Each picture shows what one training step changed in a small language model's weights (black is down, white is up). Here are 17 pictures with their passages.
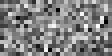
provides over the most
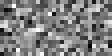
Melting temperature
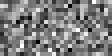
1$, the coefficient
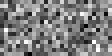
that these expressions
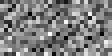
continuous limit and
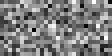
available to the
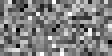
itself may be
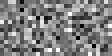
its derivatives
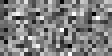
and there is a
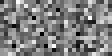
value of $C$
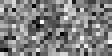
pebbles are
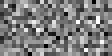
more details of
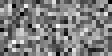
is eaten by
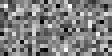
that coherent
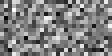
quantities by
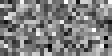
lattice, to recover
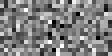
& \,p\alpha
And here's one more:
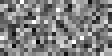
fluctuation around
